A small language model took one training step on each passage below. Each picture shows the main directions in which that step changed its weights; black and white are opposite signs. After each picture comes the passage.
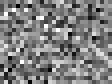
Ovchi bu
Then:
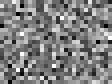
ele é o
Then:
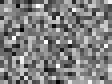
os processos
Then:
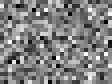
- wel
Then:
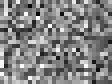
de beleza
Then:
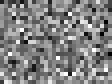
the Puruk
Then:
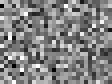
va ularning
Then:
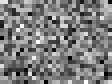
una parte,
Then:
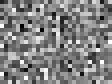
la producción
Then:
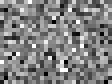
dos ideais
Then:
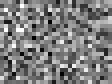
tais como
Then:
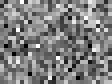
2 минг
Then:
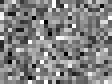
ona w
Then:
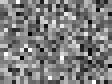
15% мають
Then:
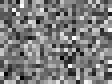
e social,
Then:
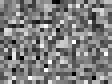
U E B R
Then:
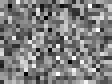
con la Ley
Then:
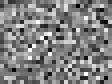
UE a
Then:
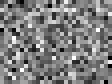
of birth
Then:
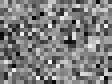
– Voe
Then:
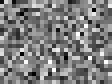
di era
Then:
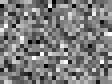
ilk bor
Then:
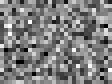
model de
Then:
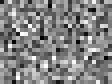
b. Pour
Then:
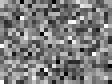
свойства и
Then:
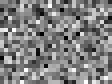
to go
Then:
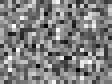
Y BIEN
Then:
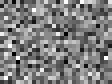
Un token
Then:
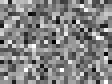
de manera
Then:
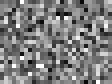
menos desde
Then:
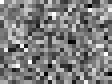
cover in
